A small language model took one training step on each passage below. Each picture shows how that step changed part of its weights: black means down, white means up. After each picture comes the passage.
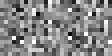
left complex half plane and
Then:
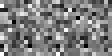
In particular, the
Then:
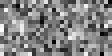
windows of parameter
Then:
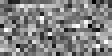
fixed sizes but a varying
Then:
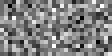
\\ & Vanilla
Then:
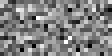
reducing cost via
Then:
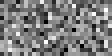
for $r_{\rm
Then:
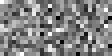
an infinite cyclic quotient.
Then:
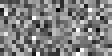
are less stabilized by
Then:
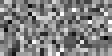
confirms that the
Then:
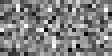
of CMR.
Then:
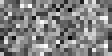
other symmetry classes may be
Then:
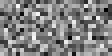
for all~$t
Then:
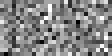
and $V$, which
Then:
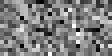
first term is now independent
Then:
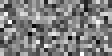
This is in contrast to
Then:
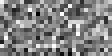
SVD computation decreases
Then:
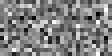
and other operations are given
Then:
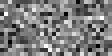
L}^d$ denotes
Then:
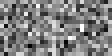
the research described in the
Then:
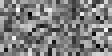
to characterise the
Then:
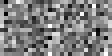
the radially symmetric function
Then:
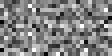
vortices. In the
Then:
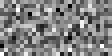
to the ending
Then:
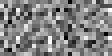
over the total observation time
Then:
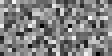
are guaranteed to
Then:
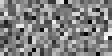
based on the analytic properties
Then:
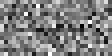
the VHE coefficients are
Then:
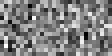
five-form over the
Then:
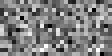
intersection point is allowed while
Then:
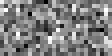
and aligned parallel to
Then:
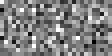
has been proven by
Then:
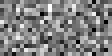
and both of them for
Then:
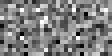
to automatically identify the
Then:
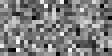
(\partial_t +
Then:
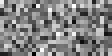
of individual objects, such
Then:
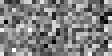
characterisation of an
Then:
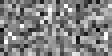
and then use the first
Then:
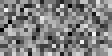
the right ascension
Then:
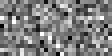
= 2$ if and
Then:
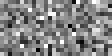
IRC classification,
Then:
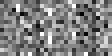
upon, and therefore,
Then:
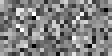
concerning the uniform
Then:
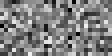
patch models around hot
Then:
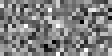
in the space of
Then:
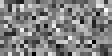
sequences with good correlation
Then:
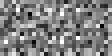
to compute the final
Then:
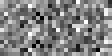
datasets, collected
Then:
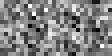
three or more independent
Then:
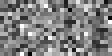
Bianchi constraints
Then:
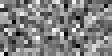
In order to fit the
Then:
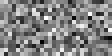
unitary and the isometric elements
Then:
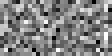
them from both arithmetic and
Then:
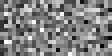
The following definition designates
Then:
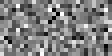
encoder. The
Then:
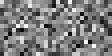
point of view}:
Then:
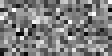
It follows easily that
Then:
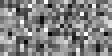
the pairing potentials,
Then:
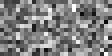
group, respectively.
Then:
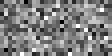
representation is denoted by
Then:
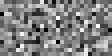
projected along the chosen
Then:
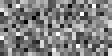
the feedback control input,
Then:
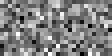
elements. In addition to
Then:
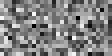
exactly two vertices in
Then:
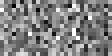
complex four-manifold
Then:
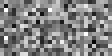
relaxation time is robust with
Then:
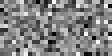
Waals forces
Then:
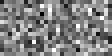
degree three edge, and
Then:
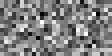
other hand, is very
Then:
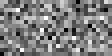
1^-$ it gives
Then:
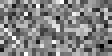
the local properties of
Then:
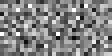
stabilization, they are
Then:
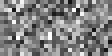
and 36) of
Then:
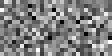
employed that implements the
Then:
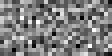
propose substitutions at
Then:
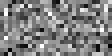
galaxies as a solid and
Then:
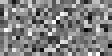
need an extra effort
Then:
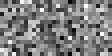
Maximum Gap
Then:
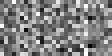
data is required to
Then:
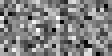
was originally introduced to
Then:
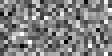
plinth is
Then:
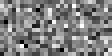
presented in Fig.
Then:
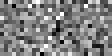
$p$. However,
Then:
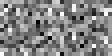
aligned with the cell
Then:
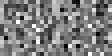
\usepackage {hyperref}
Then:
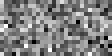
indices $\lambda_1
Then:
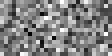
which is a surjective
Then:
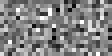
whose light curves are characterized
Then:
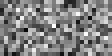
we will demand full
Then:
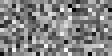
that if $s$
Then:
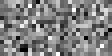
to proactively control
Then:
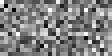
on generalized harmonic numbers,
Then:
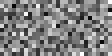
the sense that they are
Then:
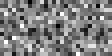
low pump amplitude is
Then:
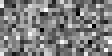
structures for time variant
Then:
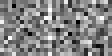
and $p>
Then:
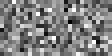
is to leave enough
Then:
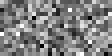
New York,
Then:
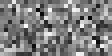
is probably not in
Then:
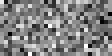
barrier of H atom
